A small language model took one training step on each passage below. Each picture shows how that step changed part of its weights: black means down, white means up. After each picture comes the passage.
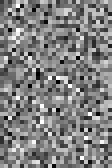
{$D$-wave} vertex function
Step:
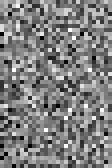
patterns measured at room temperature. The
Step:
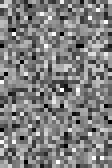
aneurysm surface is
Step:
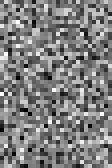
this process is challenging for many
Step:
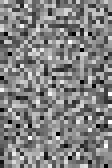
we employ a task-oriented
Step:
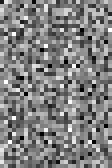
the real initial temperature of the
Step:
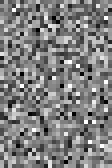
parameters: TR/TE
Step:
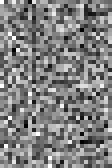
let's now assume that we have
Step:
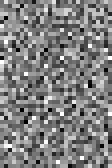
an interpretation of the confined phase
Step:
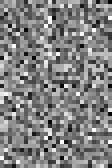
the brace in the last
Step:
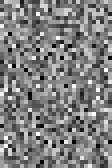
as a function of the number of
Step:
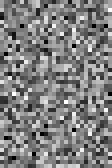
evaluation window & Problem
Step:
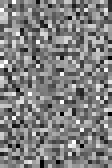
as marked by the arrow and dot
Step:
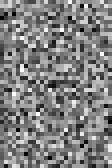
attenuation. This effect
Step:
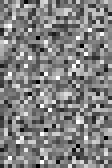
symmetry breaking $G \rightarrow
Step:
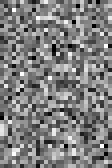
popping. (Right) We
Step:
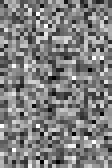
a code such as those listed in
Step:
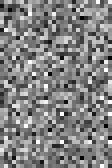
three irreps determine the structure of
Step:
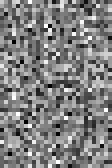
and librating systems. In
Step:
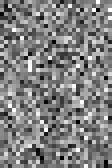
{M.}~\bibnamefont {Chen}},
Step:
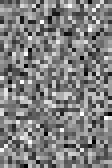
with capacity for 24 radioactive
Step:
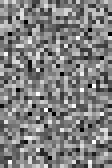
is a challenging issue in many
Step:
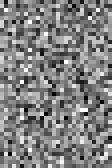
by considering lattice walks with
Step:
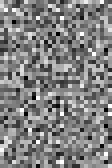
is thus to postulate the existence
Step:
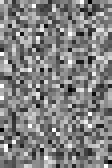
21~cm absorption survey with the
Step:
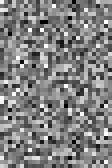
equilibrium $f^{**}$ in
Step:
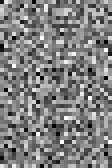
the sensitivity range of future experiments such
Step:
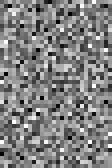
an incompatible one.
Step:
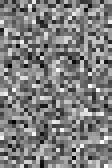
be reached by sending simultaneously
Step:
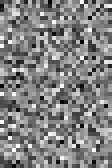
using (\ref{Vc}),
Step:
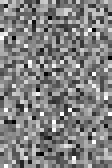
example of the characterisation of the
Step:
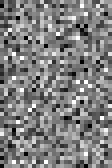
+ w_i$, where
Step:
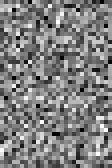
properly defined task, because the
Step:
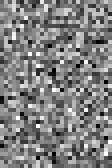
that multiple pairs of trajectories appear as
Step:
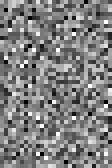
particular Sagnac interferometers
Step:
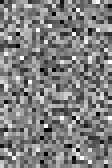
footprint segments increases
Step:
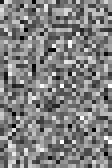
the infinite resolution limit it looks
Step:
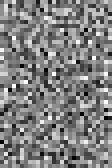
with more spatial dimensions begin with the
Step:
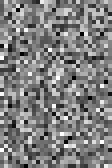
computations were made for data sets
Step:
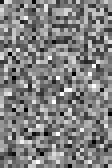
the weighted setting, edge weights are
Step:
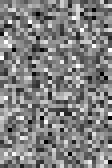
in the wild. \newblock
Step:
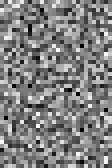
parameters than our regression models, but
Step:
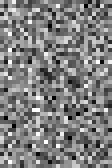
review of ongoing research activities
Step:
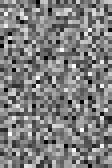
of magnitude weaker than this
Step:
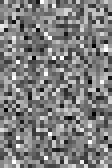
distributions after a $\beta$ or
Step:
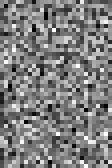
$\pi_s^+$ trajectory
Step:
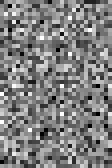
locally plane wave. {The characteristics
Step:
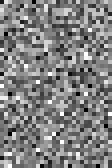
the TM can still be described
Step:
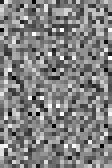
the observed distribution and the theoretical flat
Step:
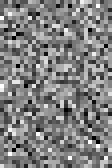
tetrad $e_{\mu
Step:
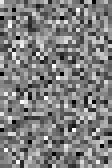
unique permutation index, significantly
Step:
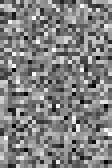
dry ball breaks
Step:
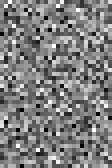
(z_i)$ accounts for
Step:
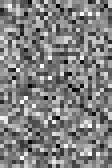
and controlled operations to update the
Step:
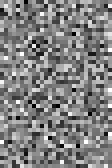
mergers will inevitably
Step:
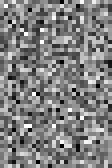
This is unsafe because
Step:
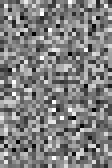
Content-based recommender
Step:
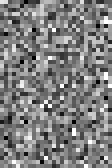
$\eta$ approach the formation period
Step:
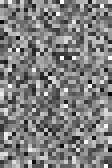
clear difference in the estimation of control
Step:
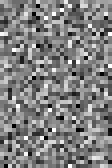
obtains a Thouless charge
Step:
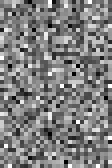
the transmitting process can be
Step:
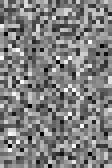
emission will be lower than this across
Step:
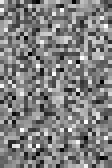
model is a ``mixture
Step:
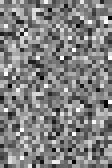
55$\%$ of the events
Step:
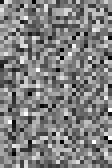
the power of desired signal,
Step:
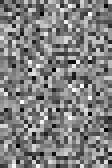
and different ISP amplification ratios
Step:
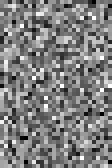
bound is found for the case that
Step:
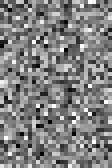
history of SN Ia
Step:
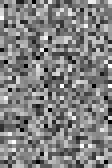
us regard the incomplete information in
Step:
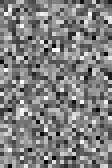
\right) + \ldots \
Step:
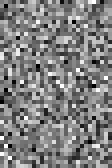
small 350M size, we
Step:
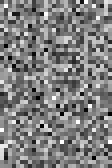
continuous line between the two electrodes
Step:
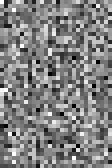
interaction. Some variants of the
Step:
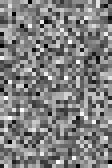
\no Let us also mention that
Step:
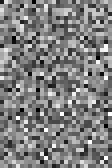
the $x$ axis.
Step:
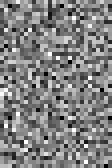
Bound currents arise from the
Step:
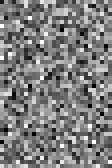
Figure 1, which offers several interesting
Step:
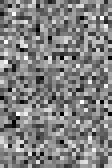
of the substrate axes. In
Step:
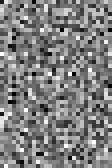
the estimate of the error on
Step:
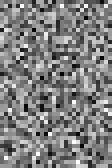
the orientational relaxation is exponential.}
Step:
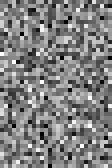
analysis is performed in both the time
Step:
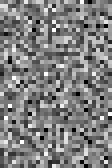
$\sigma_k$ to be
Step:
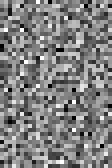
Moreover, novel developments in spin
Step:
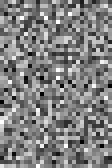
one where the cosmic microwave background is
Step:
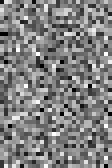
the configurations depicted in Figs.
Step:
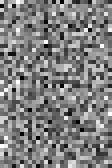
during the execution of the boot
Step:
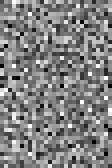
an explicit construction of the primary fields
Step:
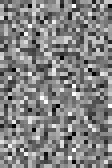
Thick dielectric materials are commonly used
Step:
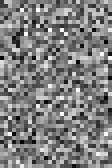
no idea what the most likely model
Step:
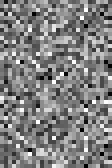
RTR Queue Full
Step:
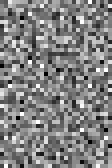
only written in terms of the
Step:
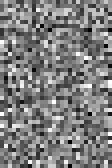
not fix it (it can be
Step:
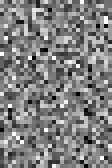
frequencies $\omega_k$ of
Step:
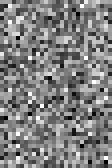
additional runtime analyses naturally incur
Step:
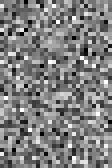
\end{proposition} The
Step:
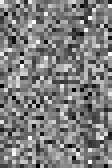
hydrostatic calibrations. A
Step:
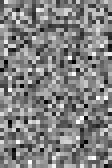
only what can be deduced
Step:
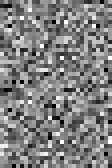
closely corresponding to the model predicted
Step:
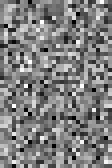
absorption, beam misalignment, signal
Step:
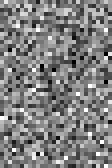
particularly uncertain in the Galactic disk
